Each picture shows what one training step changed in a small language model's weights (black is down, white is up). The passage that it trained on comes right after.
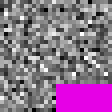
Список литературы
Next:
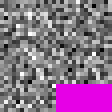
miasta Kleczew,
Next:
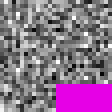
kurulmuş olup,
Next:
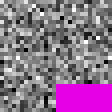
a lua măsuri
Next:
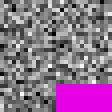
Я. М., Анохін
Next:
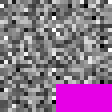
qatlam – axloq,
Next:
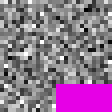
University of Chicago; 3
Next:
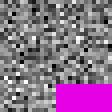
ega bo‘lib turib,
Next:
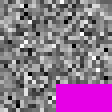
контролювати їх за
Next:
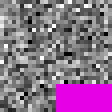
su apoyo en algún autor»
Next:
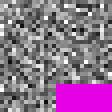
solidaires dédiées à la
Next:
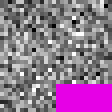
(рис.). Длина тела
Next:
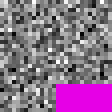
Konağı yanında,
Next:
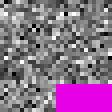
ce que démontrent les mesures
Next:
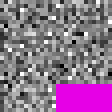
do aplicativo foi desenvolvido em
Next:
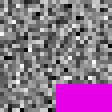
to'lovlar, balki
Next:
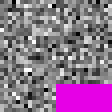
ва лексик birlikларининг
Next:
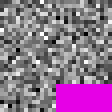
da Atenção Primária à
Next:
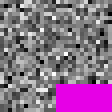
o'z xodimlari sonini
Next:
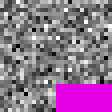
desarrollo de una evaluación continua de
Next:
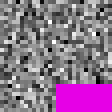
جاء نتيجة
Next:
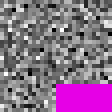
memiliki kepercayaan
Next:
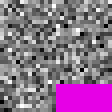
der gezeigten Information
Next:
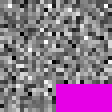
Virginiya Vulf,
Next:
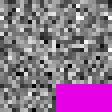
o'rganilishi ko'nikma
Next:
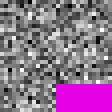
ha quebrantado obligando al
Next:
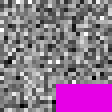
platforms, process data
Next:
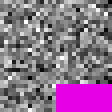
Die Antwort darauf
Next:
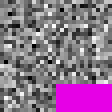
llevar a cabo la
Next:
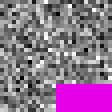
construções pré-fabricadas
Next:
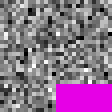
har bir inson uchun zarurdir.
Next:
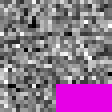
la sexualidad, que
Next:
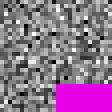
that what does not judge
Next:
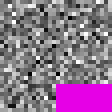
Manuel, *Épica
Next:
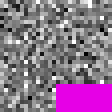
наук являются укрепление и
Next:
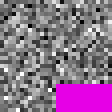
de la IA, destaco aquí
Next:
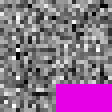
Sumarto² | Aris
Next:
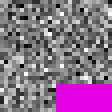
quyon eymeriozi ham
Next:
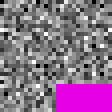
muhim. Suv tanqisligidan
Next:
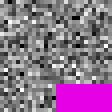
boshlandi. Chunki
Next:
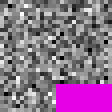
стиль менің
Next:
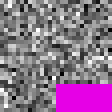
real sektor (masalan,
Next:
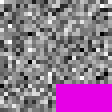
safe viewing of the
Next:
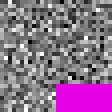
olovni kashf etish
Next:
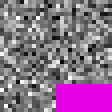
Toker Boga boish?
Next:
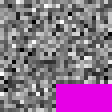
realistas, «sólo por ver
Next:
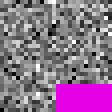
искусственного интеллекта
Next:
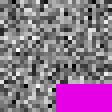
экономики и торговли
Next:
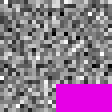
этой статье показаны
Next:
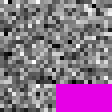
уша ерда қолишига
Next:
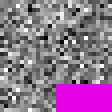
necessário que se faça uma
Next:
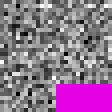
o'tkaziladi va ekranda
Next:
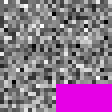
Il est peu probable que
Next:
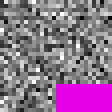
idealnym odbiciem
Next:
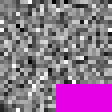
- ✓ Yazar(lar),
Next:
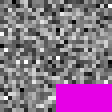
V. Kaplina*
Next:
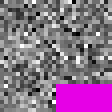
bo'lsin, istalgan
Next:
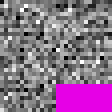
the thesis, the theoretical
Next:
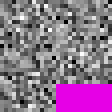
sobretudo na Constituição
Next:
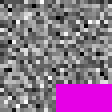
sind solche Unternehmen
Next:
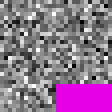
seiner Parametrik auf
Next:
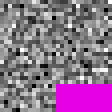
iniciam o “breve
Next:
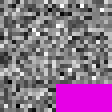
Kids от British
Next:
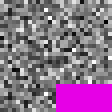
contexto. Liu et al.
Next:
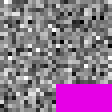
"Anna shpet" va
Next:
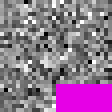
estratégias para promover
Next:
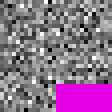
of oppressive systems and
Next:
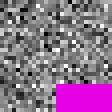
uma vez que a decomposição da
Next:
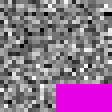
Juan Ramón* [formato
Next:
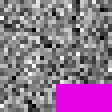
Yunusova Guzal
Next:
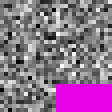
geralmente as manifestações
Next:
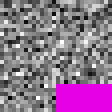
la estructura identificada durante la
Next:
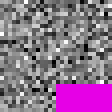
stabilită cu elemente
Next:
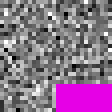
as mulheres para a condução
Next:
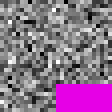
fikr almashish va
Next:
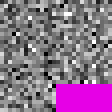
yang memungkinkan manusia untuk
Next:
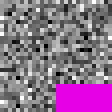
satu bagian dari
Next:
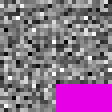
la segunda variable,
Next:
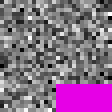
kesempatan kerja dan
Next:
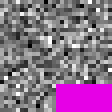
kasb etishidan dalolat
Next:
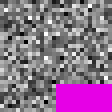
compaixão, e sua
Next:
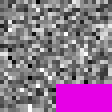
una publicación del Museo
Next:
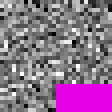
phí là cần
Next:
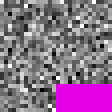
perusahaan memiliki
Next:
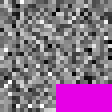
Xia D, et al.
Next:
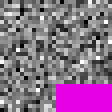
de Puerto Rico,¹⁶
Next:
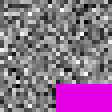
En la **Tabla 2** se
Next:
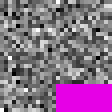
отработки лингвистического
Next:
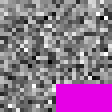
WEIZEN In den
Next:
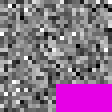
possibilidade de competição
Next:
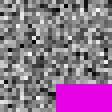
статью, а также провел
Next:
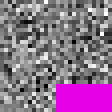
τα παιδιά
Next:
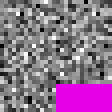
no Brasil-Expansão,
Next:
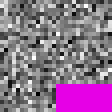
zamonaviy dizayn
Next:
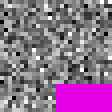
законодательного органа
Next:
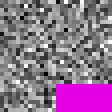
konkordatu. Autor
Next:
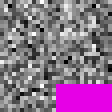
ko‘chishi asosida butunlay
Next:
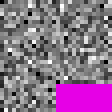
тренінги, а також
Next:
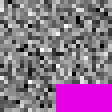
op IFRS zwaar
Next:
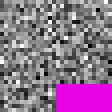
imperiale contro Gran
